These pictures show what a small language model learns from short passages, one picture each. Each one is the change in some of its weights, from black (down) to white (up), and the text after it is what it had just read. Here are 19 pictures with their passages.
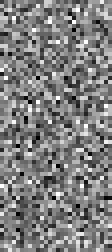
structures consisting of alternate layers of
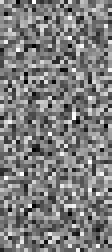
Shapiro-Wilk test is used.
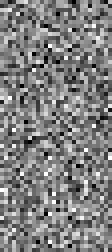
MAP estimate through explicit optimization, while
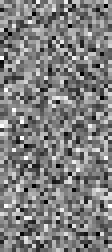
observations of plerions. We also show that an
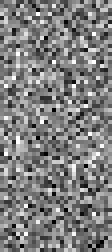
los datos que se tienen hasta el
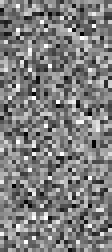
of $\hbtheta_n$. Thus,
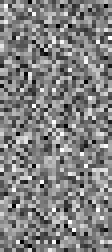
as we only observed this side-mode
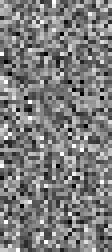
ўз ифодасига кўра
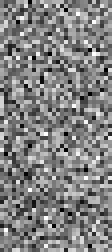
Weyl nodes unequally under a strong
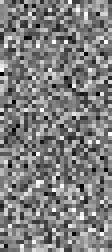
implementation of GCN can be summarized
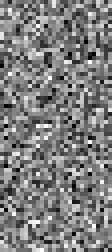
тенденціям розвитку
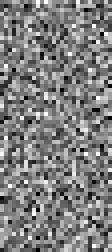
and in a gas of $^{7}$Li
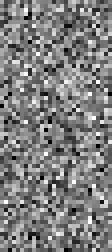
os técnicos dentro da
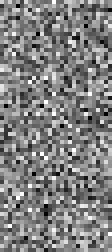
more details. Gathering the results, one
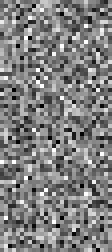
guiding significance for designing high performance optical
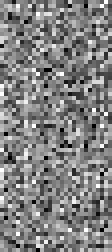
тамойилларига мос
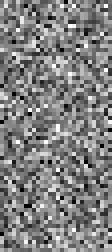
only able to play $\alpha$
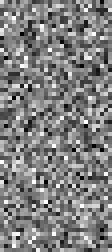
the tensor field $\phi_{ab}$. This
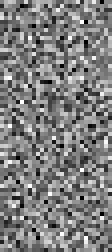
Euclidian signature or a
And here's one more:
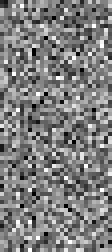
balki shaxs sifatida
